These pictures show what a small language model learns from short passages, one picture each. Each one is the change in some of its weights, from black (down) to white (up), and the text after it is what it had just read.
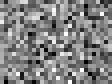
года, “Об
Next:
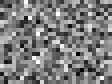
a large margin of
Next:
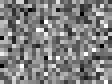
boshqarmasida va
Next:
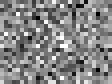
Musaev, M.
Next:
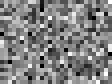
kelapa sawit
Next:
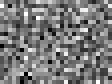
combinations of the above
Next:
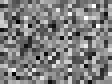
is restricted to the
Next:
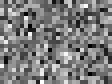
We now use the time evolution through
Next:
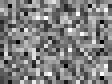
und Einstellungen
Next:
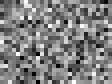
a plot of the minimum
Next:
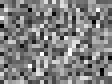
the flexibility to design
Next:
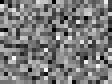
y$ cross correlation from energy
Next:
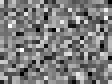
tightly coupled
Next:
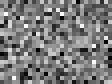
feature cospatial with that
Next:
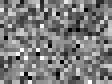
by the correlations of the
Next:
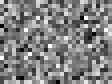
of the article. | Bu
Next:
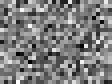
and down degenerate.
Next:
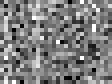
также разработать
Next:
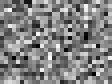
que la langue sera
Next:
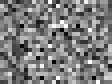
follows: \begin{equation}
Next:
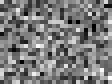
descritas as lesões
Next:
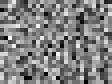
the cumulative number of
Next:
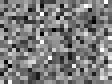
and fragment into small
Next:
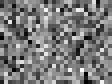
by $\gbar^4
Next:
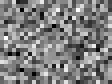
Crucial for this scenario
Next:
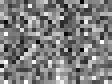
Yozda Oqtosh
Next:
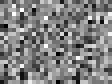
Ponseti method. J
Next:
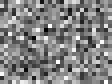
terminlarini tarjima
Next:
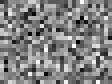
base of the convection
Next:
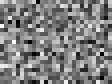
particular case, the regularized
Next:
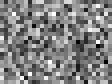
general, the Dirac cone
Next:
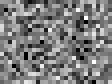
of different sizes. We
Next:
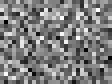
probabilities (see
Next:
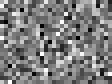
due to the small sphere
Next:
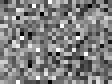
soluções e apresentar
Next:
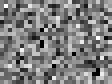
lattice quality [25]. If
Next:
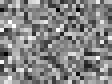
conocimientos y el
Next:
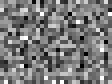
$\phi$ and $\psi$
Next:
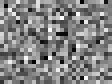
Procedure” van het
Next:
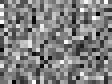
to compute the residue at
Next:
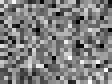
recently overcome by means
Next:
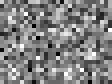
- COROMINAS,
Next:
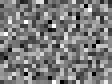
baholash uchun.
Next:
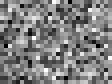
privé) et les
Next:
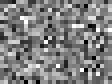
flujo de la información
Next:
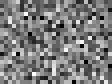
pemahaman yang
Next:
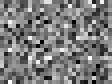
before any such features were observed.
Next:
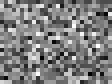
Probe & Make the
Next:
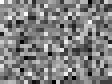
revealed a positive
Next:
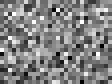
with the rural producers
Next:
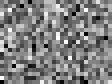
comme le comportement
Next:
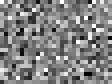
system have assigned masses
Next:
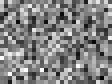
As mentioned before, the
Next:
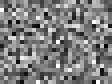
routing in the simulator
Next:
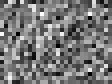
needs to be determined by the
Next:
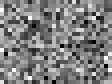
ages for these clusters,
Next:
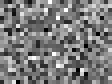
without visible discontinuities
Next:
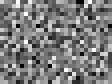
successfully detects
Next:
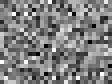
interpreted as second-order phase
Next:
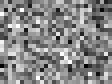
Como dijimos
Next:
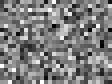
are sensitive to the new
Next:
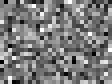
depths as seen by
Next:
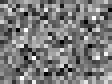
a value which would not be of
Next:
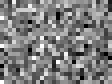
orthogonal with respect to
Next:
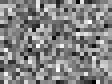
an extremal value.
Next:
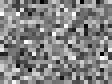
и спорта Украины
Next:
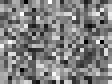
vertices, exploring
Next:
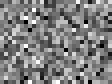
other hand, a DFT
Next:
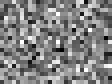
por meio de fatores
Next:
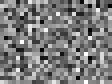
\eea \bea
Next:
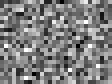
rang va shakllarni
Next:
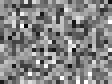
aus. Josef
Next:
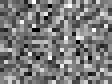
simulation which is used to model electron
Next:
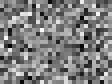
and line of sight depth
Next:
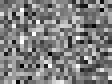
trabalhando para determinados
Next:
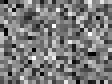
is constant without an external
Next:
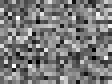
landscape is very
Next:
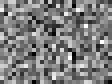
immediate to check that
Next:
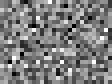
synthetic series can be
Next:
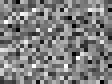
relative 8\%). This does
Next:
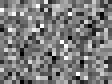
lead to the following three equations:
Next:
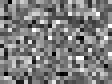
detector and ASIC information
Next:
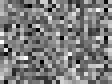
aguas contaminadas,
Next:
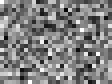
of embracing someone
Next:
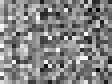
respeito à autonomia
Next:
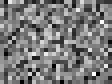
in constant curvature backgrounds
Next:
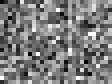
saturation time marks
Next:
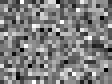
will involve the atoms at
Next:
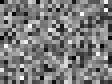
two-dimensional superconductor
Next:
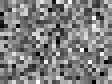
quality management as important
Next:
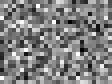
ini semakin jauh
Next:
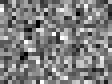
position in the 3rd coordinate
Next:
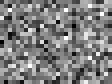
z lustrem wody
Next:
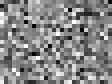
pelos estudos, não
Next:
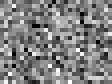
dois grupos: um
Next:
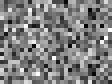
du féticheur «
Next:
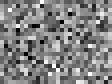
se trata de saber
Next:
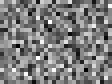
elliptical galaxy,
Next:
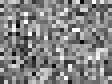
Gladders \& Yee
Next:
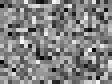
the Pierre Auger
